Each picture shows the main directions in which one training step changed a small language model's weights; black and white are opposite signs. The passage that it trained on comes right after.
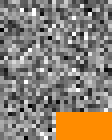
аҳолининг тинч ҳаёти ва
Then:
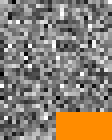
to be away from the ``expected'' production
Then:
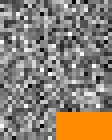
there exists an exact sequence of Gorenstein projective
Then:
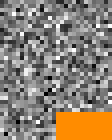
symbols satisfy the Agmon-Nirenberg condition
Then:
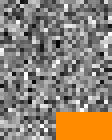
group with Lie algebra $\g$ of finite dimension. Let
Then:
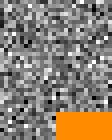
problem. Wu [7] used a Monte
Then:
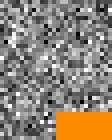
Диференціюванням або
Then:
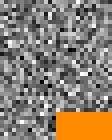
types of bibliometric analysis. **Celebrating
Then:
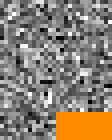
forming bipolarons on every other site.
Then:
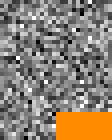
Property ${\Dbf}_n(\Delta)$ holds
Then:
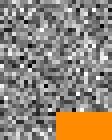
метапредметных результатов включает в
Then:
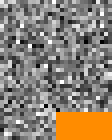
\delta(f - m \Delta f) \,
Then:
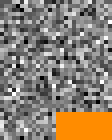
odds ratios with p $<$ 0.05
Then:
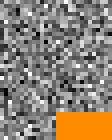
M60 and NGC 4647 to conclude on the
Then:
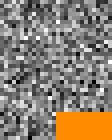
of DERs in the planning phase to ensure
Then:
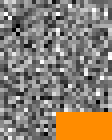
by DFG Schwerpunktprogramm
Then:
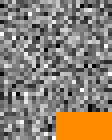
\section{Resonator design and measurement procedure} The
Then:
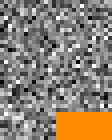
Ramírez y Karla María Nava
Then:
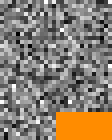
assistência limitada às mulheres e
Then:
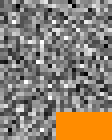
idei fără amestecul
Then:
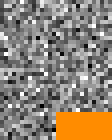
index of trees to list-star chromatic
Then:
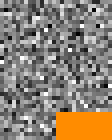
d}} ~. \end{equation} The
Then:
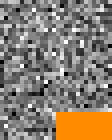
способности вступать в быструю
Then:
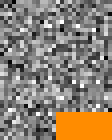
metric space $(\Delta^+,d_L)$ is
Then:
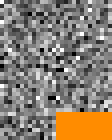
firstly, \eref{constraint} appears
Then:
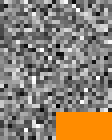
MeanFlow framework. These memory and
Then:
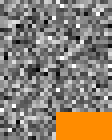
bazasida investorlar, shu
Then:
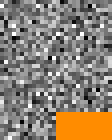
(2023). *Racismo antinegro
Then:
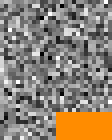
$g(t)$ is independent of~$t$.
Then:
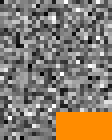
significativamente este control y plantea
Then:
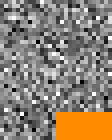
of the logic functions, demonstrating successful
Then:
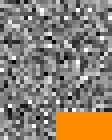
расслабляются и думают,
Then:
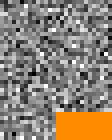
S. Zhu, Oscillation theorems for
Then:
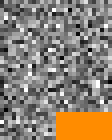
those who dislike discontinuities, but a
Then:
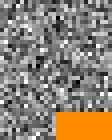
will be needed to evaluate such models further. The presence of
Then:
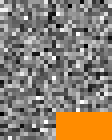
become increasingly pronounced in
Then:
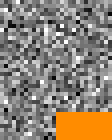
районные и городские
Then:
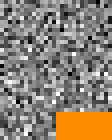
to $z^d$. Let us consider a slightly different
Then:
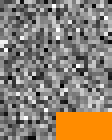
GRBs (with durations > 1000
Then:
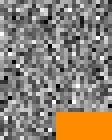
is concluded that 'gravitation *is* due
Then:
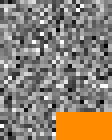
in Law, Assistant Professor,
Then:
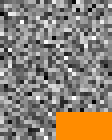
DE GENRE DE LA VIOLENCE
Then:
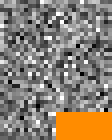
particular, it is unclear how to locally deform
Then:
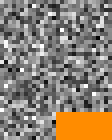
$m\ge 1$, every block subspace of
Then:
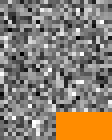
fardela blanca (*Ardena
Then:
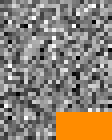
let us consider points $s\in\T$ which
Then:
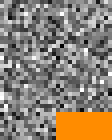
weaker than the one that we started with and this
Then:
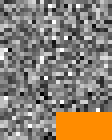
magnetic materials have attached tremendous
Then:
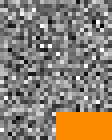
условия на труд, които
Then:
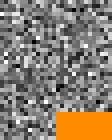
– middellijk – op dezelfde
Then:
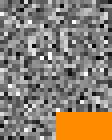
from $cn^{2.8704}$ for a constant
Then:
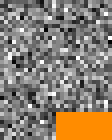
muhitida teng huquqli
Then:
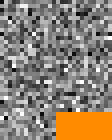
\end{tikzpicture} \caption{Averaged absolute
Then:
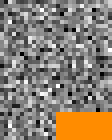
accountantscontrole risico hanteert.
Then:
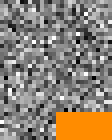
Миржамол Миркамилович
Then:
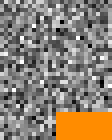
completeness theorem characterising the category of small objects in
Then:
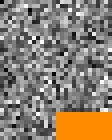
\end{thm} Another of their removal
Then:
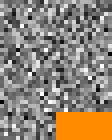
$B=0$, such as is the case for the
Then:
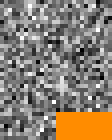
parameter, $y$, is taken to be a
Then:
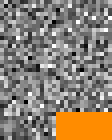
\ref{8eq39} we deduce that for all
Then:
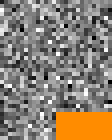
this paper, a suggested magnetic field strength for SEE
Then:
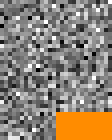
when simulating the ejection of ssDNA
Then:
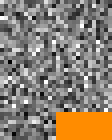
internos no edifício. Furos
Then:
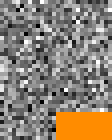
существенно облегчает и даже
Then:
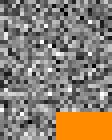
Chicago\\ 5734 University Ave.\\
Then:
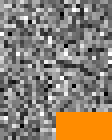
is done in several steps. Eliminating the prime
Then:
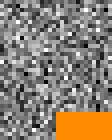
agrees with that calculated by the analytic formula of the structure
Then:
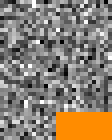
stenting group and 5.8% – in the
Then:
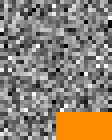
désir de se donner une image de
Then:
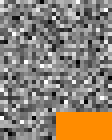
metafora, metonimiya,
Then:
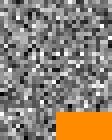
пути своего роста и
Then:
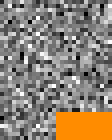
(rough) estimate of $T_c$,
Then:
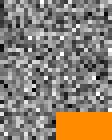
is similar to the case of $\C^n$ because
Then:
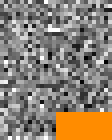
parte do todo. A arquiteta durante seu
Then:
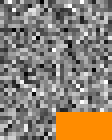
Rafinasiyalangan danak moylari
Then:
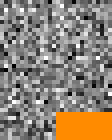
кульшових суглобах під
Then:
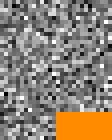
our considerations to the involution $z\mapsto
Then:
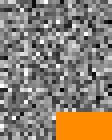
detection. In a first order approximation, this signal
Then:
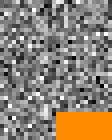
нашёл там всё, что
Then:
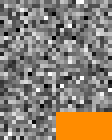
primary Weyl tensor (\ref{weyl}) by virtue
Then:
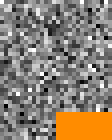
qiladi. Bu holatni ijodkor
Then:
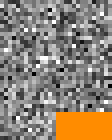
garantindo assim a competitividade
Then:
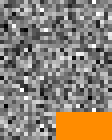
Thus, the system can be written in the form \be
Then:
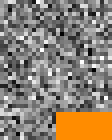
and M. A. Srinivasan,
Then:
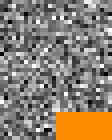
y el desarrollo del proceso productivo de
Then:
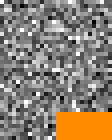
usual multinomial coefficient. \end{thm}
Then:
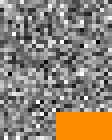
moddadan iborat bo'lib, avvalgi
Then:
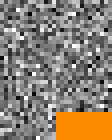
and bulk-medium dynamics and fragmentation.
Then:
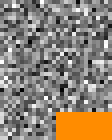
and the likelihood has been determined by the
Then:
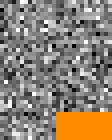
центральных патогенетических
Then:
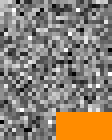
earthquake magnitudes. In the western
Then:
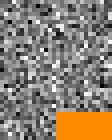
a pronounced charge transfer character,
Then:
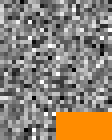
loss of memory with increasing time. This route
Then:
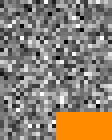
tayyorlovchisi Qosimjon
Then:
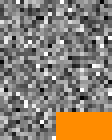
$1$ appears as an eigenvalue of $\sigma$ at
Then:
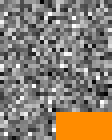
is algebraic over $\Bbbk$. This fact is mentioned in
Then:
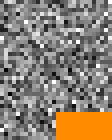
this problem Hamiltonian is related to the 2-SAT
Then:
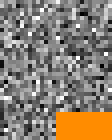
\bar{3} \otimes 3 \otimes
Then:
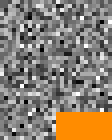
образовались следы потеков.
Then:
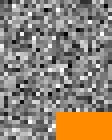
di Mimnermo» attraverso «la
